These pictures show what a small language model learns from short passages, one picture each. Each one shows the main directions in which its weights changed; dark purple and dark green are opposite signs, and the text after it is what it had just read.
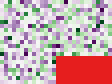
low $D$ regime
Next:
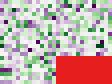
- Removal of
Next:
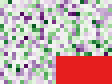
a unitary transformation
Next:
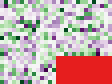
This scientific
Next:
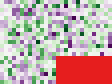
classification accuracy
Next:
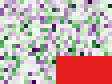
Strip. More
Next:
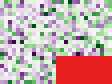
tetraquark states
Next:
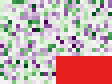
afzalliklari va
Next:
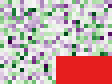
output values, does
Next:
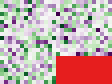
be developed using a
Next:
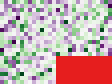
cases. Key
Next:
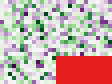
very small space and was in
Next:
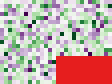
noise propagating to
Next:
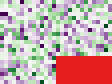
que estivessem
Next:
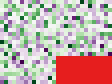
da acessibilidade
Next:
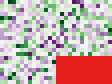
matrix $D =
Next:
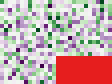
of Energy.
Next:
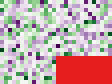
Acronyms of
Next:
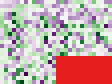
expansão de sua
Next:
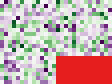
field in terms of the
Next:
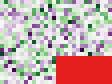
in Extended
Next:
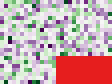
based on respondents'
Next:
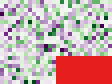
Italian National
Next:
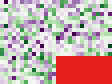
qiziqarli va
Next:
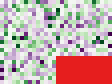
representative Northern
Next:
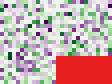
carbon pricing
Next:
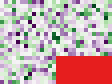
to reach this objective
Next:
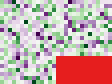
sensor on the upper
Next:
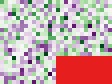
temporal evolution of
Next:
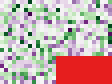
Sum formula
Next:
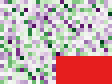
of the opacity of
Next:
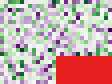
in mussels,
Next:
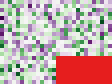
of 70 male
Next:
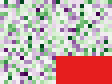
The aim here is
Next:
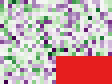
the same temperature. For such
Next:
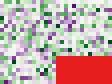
the sheath.
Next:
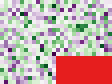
medications used to
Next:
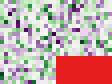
often used to estimate
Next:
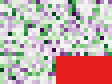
obtained 1.5 hr
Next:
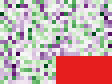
of narrative
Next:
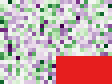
$X$ in the
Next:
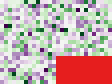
da mentalidade da
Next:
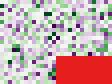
that are stable at
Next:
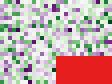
for the shallower
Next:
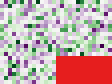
there would be students
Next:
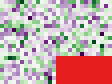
positive error between
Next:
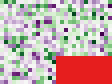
active fault
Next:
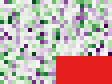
make informed
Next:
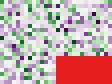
of 2025 and in total
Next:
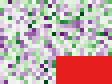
center of the system with
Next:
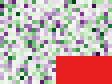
that the operator A is
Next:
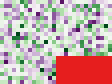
la ausencia de
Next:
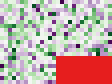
were maintained as
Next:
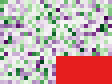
number of stacks in
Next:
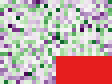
by the absence of
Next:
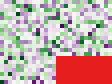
an adjustment
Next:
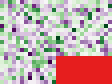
this work to control the
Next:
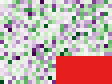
persons indicates the
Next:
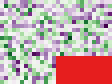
becomes lower,
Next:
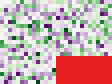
point, slight total
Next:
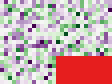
treatment correspond to a
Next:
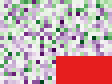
задач і
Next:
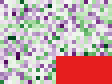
service offering
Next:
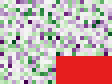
today – to
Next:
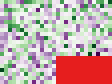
must also be noted
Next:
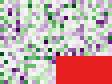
of the European
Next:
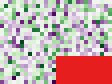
the gas number density,
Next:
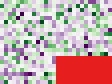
e. en f.
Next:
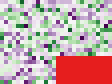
decomposition of the
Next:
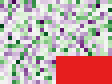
the freedom in
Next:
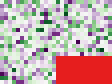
the Feynman
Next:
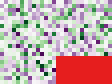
water changes its
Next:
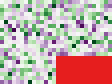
descriptions often
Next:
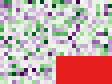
not in conflict with
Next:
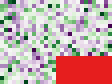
$\boldsymbol{\tau}$ are
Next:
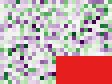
it can be seen from
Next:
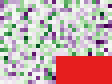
Throughput The first experiment
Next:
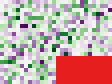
de câncer
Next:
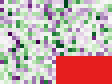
of view. In
